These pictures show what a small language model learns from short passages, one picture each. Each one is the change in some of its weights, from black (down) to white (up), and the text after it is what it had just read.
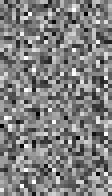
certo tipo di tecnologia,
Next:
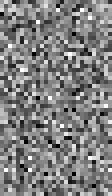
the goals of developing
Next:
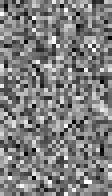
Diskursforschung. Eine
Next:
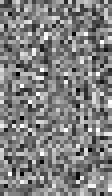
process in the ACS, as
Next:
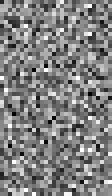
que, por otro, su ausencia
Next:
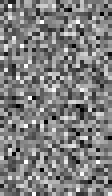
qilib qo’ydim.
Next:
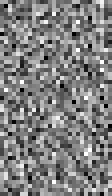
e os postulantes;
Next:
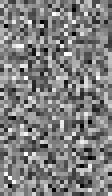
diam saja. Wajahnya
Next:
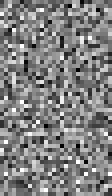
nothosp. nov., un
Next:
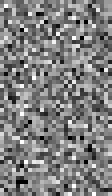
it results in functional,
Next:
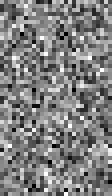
datos 2.6: Lista de
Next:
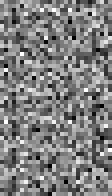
ORCID ID:
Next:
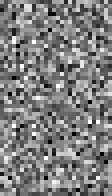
заключенных не было
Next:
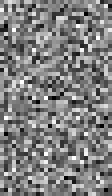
perceber que o capítulo
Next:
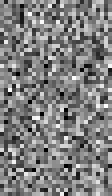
import esa Turkiyadan
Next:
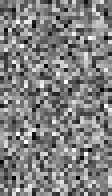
chiqilib, samarali foydalanish
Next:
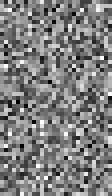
Cotton from Fine Trash
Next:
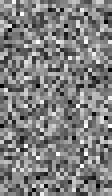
influência está relacionada a parede
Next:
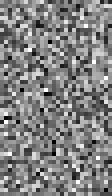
ta'sir ko'rsatish
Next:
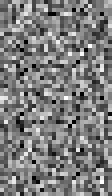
є формою моделювання
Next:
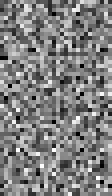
учителю вовлечь
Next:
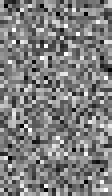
ausência de conteúdos relacionados
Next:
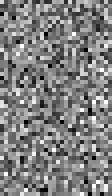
constitucional para o direito à
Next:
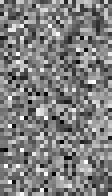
la misión y visión del
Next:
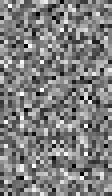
de una entidad orgánica
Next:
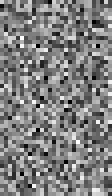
➤ To'rtinchi
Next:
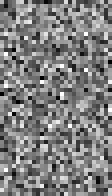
على الهجرة
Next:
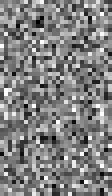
prevenir o minimizar las
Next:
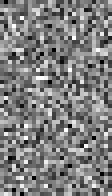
Osttürkischen, welches
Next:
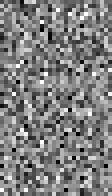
адамның жан
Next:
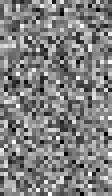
dosagem da lipoproteína
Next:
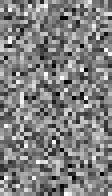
entsprechenden Veränderung
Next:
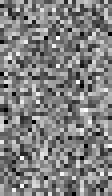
ark ajralib turadi.
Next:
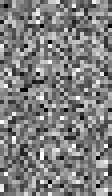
over other types
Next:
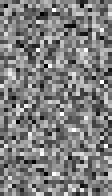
kolejne epoki
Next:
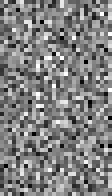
que saltam aos olhos das
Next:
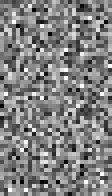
go'zal va badiiy
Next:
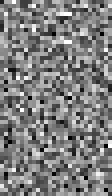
çapındaki gelirlere
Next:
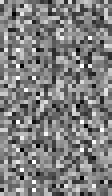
даврининг бошланишини
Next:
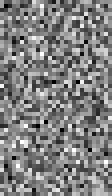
subsidiar a preservação
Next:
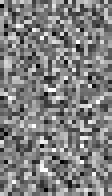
grafikasi” yo‘nalishi
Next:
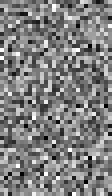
inventor mendapatkan suatu
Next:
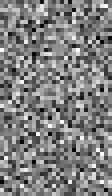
alguns terão maior possibilidade
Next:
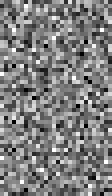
foram obrigados a suspender
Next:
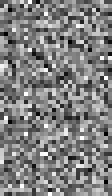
outro o faz com prazer,
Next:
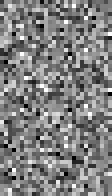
; SR : surface
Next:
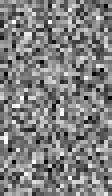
режиме для получения не
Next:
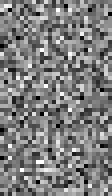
çalgı yapım ustası
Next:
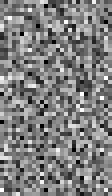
Султон роман
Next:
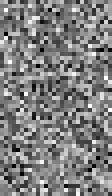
diagnostic approach for
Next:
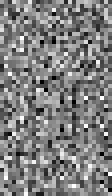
momento histórico, qual situação
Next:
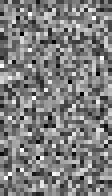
Современные представления о
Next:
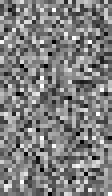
olish qobiliyatlarini
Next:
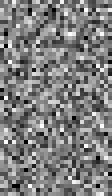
further development of the
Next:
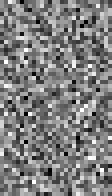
*The Declaration of
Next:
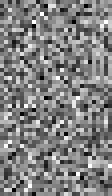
davlatlar tajribasi har
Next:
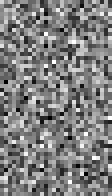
⁷ Statystyka
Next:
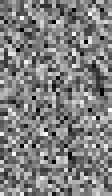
familiar, si esta falla
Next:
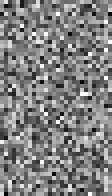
qanchalar baxtiyorligi
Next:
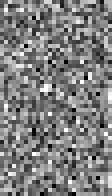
menacé par la régression
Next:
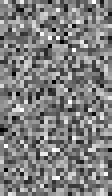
trabajar o tener acciones directas
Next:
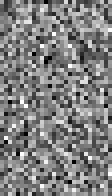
و تدوین گزارش
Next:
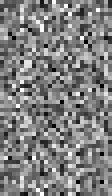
поддержки указывает
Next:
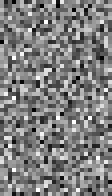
possibilite uma comunicação
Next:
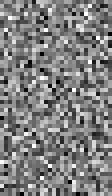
friso a de ser llano
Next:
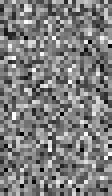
и низкий процент
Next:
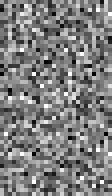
в Нерчинських
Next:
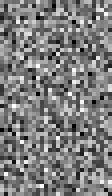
soluções concretas para
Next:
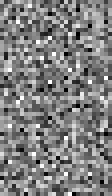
etish va fanlararo yondashuv asosida
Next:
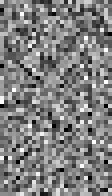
ҳисобланади. Унинг
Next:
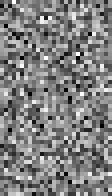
'condition' = 0;
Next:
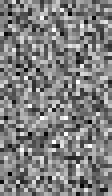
forms according to
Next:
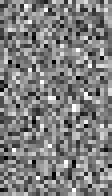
что в группе больных с
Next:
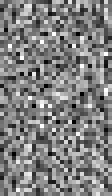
забезпечення в умовах
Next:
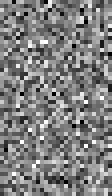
enlighteners as an
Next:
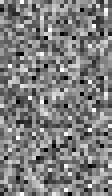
ni tuzish maqsadi
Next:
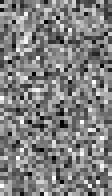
для реалізації нової
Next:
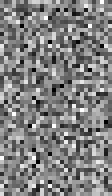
o'rganish, soliq
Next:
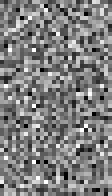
Conference*. – Vol.
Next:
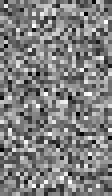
Tabla 5 se observan los
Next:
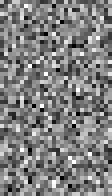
Austrália; CAN
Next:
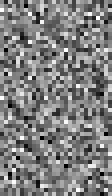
Nashr uchun mas'ullar:
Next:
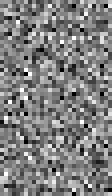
de este estado de alerta,
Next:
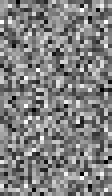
sus siglas en inglés)
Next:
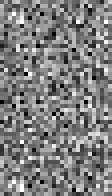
de evidências concretas e
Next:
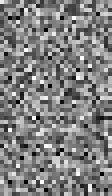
adfærd som tit
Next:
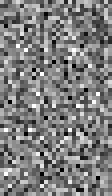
Antropologia Social*,
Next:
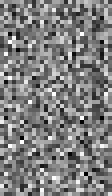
yolg‘iz o‘zi ishlab
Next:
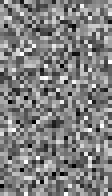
dan **Relationship**
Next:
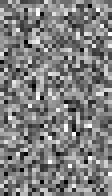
fidélisation des
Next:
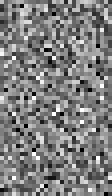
Патогенез связан с
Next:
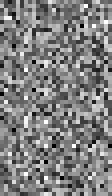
realiza entre los docentes y los
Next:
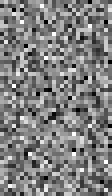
a publicação do romance
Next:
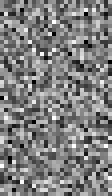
le-o fixează
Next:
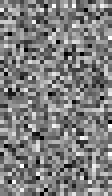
Firjan de Desenvolvimento
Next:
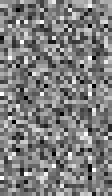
ҳаракат объекти
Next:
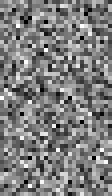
ва кейинги натижалар
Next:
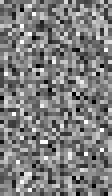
без повреждений все
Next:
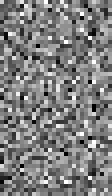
nadir olarak da anterior kafa
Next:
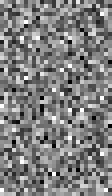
araştırmada meranın
